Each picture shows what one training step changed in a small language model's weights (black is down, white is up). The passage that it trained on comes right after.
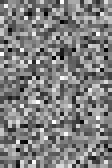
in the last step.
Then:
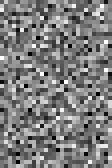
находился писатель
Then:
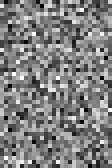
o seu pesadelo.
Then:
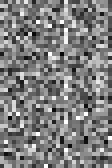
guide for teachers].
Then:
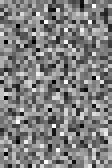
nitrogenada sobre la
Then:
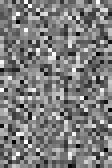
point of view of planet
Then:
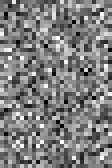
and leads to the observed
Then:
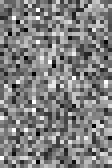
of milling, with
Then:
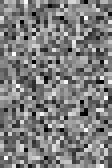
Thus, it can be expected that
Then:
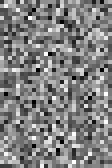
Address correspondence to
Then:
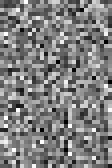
tales have not yet been
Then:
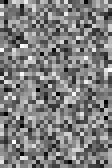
a treia, și nu la
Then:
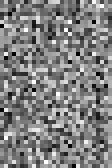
contrôle, sous
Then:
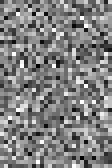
keltiriladi. Bu
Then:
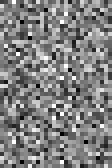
Yet, in most cases,
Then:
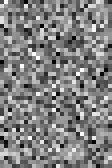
2) механізм
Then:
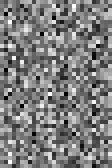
and fermionic signs along
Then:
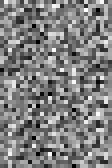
bulk supersymmetry,
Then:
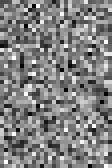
would require the need for a
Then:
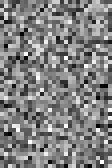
contornos A continuación se
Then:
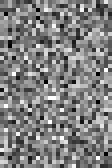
few families of
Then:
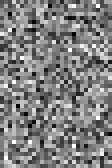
yoshiga qarab ancha
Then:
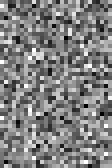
were separated only by a
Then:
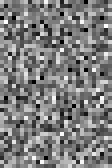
and a forward section. A
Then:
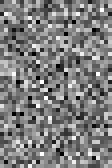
hand, contributed to the
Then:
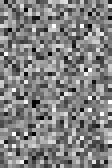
déclarer seulement
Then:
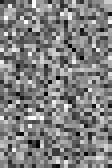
split across different dataset
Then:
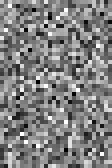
called matrix big
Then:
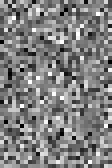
$\rho_- \simeq
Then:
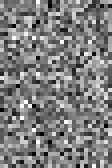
modo que, por isso
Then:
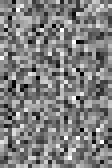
В. Гоголя,
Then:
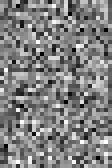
competing financial
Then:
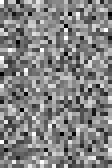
momentum independent hyperfine coupling
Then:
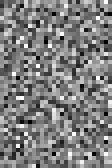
of salt. Let us
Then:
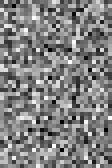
caso de una identificación
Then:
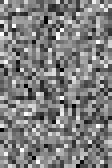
такие жанровые
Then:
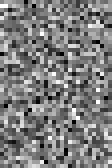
cD galaxy may be
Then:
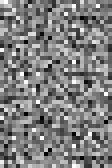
va o'ttiz yoshdan
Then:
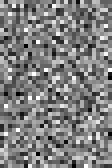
repeats until the
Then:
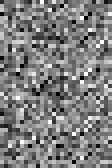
підготовці до
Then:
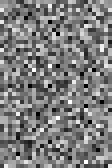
the same mean process but different
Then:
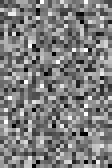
obtained for all other uses,
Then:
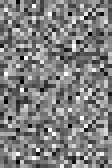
the pressure and temperature of
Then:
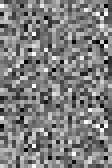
can be linked to
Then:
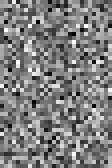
'checar', na
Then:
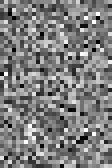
Stela Maris da
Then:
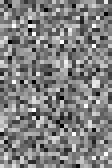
about 300 tourists pass
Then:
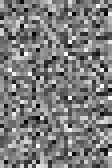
finally, we show the
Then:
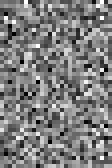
was carried out in detail
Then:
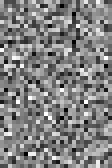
secara formal dalam hukum
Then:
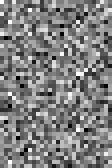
the F502 image as a
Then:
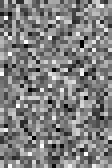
Communication 126 :
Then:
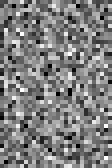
der Abwägung
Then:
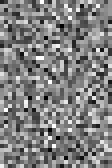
differences in the aspect ratio.
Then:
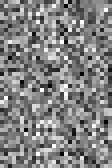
observer receives
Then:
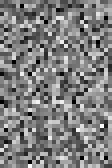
to show that the destructive
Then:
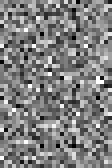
el análisis de
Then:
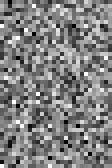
of degrees measured east
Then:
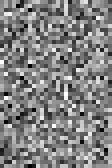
Let us assume for now
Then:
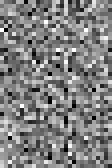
targeted attacks
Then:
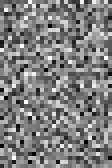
divulgação do
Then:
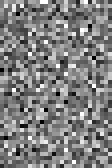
domain wall it is
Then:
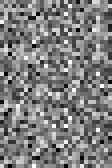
pois ele complexifica
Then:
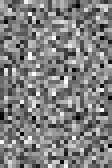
If white noise is
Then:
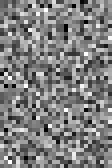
finite number of iterations of
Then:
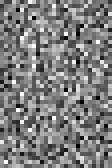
\end{equation} For a
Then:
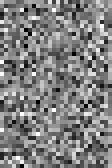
magnetic order or spin-glass
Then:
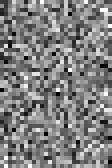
“deseabilidad” en
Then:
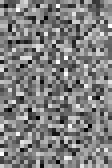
de ser una necesidad de
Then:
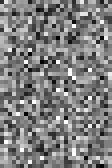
снижены у тех
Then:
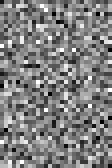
(thermodynamically) system
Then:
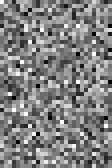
nuqta, ikki
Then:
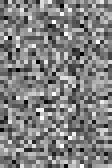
de Engenharias
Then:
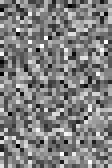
zona terdekat dari
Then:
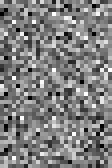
and A.~Shee and
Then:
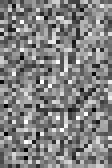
series with solid line a
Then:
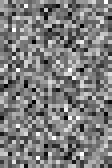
ва бизнес,
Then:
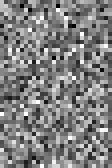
in the entanglement structure of
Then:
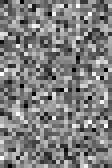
also occur directly between the two
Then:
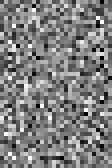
Therefore, we need a minimum
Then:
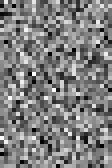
Acústica Vidro
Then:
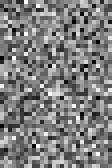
bulk (brane) space
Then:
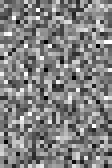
of the resonator. The
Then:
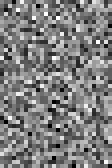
campanhas de
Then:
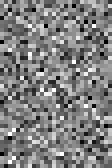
path now is not limited
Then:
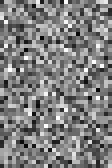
algebra (the function
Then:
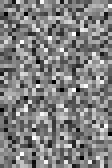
esa ko'pincha
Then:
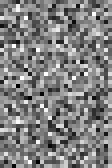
complejos, que al
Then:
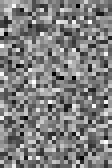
The heat-flux
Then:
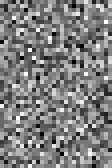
the delay with respect to the
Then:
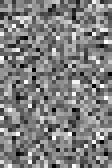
rivojlantirishning samarali
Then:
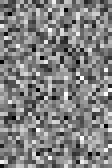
igualdad con los
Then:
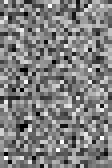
pričom boli
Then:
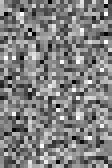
plays a vital role
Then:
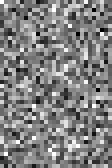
la} Shastry and
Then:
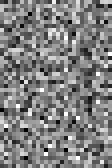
population census value or
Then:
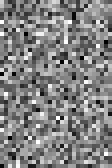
community is diverse.
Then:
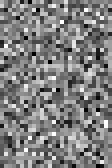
length is much longer than the
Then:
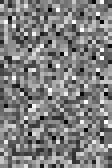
асл ҳолатини
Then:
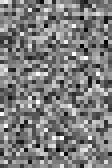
zaxira guruhlar
